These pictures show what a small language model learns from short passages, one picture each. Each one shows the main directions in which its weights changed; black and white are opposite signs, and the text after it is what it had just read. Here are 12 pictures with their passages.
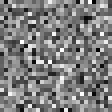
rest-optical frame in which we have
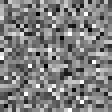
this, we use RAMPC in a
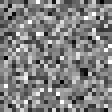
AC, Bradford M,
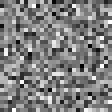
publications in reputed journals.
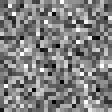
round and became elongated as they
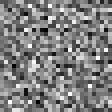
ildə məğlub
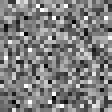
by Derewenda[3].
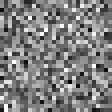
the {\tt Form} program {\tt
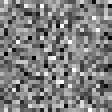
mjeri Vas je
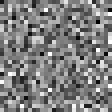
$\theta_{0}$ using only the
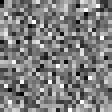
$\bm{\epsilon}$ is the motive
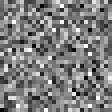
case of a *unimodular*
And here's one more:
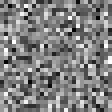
Tavakilian p. 568
